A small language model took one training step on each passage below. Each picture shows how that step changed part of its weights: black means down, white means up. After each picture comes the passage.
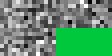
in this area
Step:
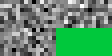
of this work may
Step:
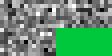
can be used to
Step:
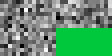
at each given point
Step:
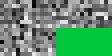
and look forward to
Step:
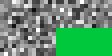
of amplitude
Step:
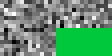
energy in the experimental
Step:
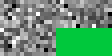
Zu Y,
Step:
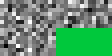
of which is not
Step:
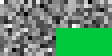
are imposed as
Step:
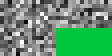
and by Theorem
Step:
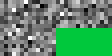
Riemann surfaces spread over
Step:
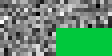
counting the number
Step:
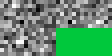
acts transitively on
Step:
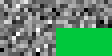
be as in Lemma
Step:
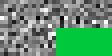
source $s$
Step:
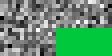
\eeq As long
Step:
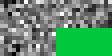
ultrastructure of the
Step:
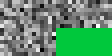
to the theorem,
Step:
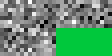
& Kaur
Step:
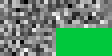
detected MAs
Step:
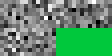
Then $F$
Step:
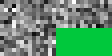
participants emphasize that
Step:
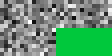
name implies is a
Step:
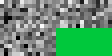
more natural flows in
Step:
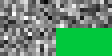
comes with an automorphism
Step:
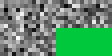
inequality follows from
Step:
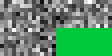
the existence of a
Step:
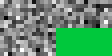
is analytically
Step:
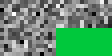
designates targets
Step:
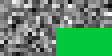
of dimensions focused on
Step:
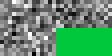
of 10 species,
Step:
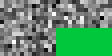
norms that need to
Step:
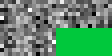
divisor problem states that
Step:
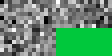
cooling of
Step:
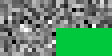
binary stars
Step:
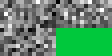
Both methods show high
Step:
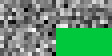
Harnack curve
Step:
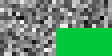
hit a product
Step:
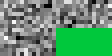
classical monograph of
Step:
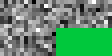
The following proposition gives
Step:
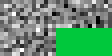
1$. The same
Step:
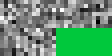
with H&E
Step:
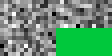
x$. However,
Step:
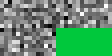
Features \
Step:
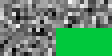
of our trees
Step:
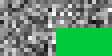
then used to predict
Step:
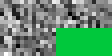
“ Academic
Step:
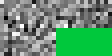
it is given by
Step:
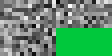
good or committing
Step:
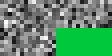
High Commissioner
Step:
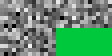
is also the root
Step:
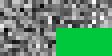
to prove the
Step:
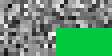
parameter $N$
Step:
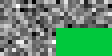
must ensure that
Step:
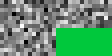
and the model for
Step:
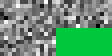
was observed with
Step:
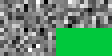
of the form \[
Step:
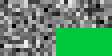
also have the groups
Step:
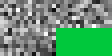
Park, in
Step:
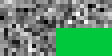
such that the
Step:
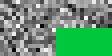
Badhe -
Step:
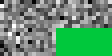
is located at the
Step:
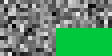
that human observers
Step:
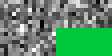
the initial contact between
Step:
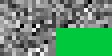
Young diagram
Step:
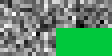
laborious tasks for
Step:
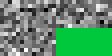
will be significantly
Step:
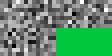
in new systems which
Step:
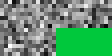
paper we determine a
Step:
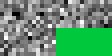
model with two different
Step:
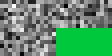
new derivatives were
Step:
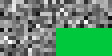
heuristics and
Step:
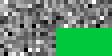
slope in Figure
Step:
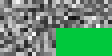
in the unit for
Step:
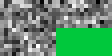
the value of the
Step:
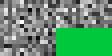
triple points,
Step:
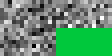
as the random numbers
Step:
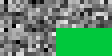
and the sustainability
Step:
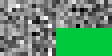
abnormalities that
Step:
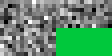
compact manifolds, we
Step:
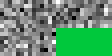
to fit more naturally
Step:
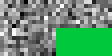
highly non-uniform
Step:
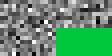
with 1 mM
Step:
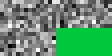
a number of geometric
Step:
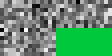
that arise during
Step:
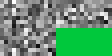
series, curves and
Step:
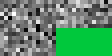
data. In order
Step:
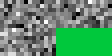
formed roots In cases
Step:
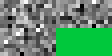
Fourier restriction operator but
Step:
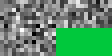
the frame estimates in
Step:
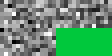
by Hu et
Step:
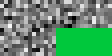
signals of individual
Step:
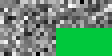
given in Fourier space
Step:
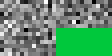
designed. It was
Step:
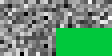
fruit and
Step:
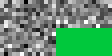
noted in the region
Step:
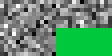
adaptability makes it
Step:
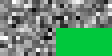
of the initial data
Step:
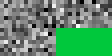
literature review.
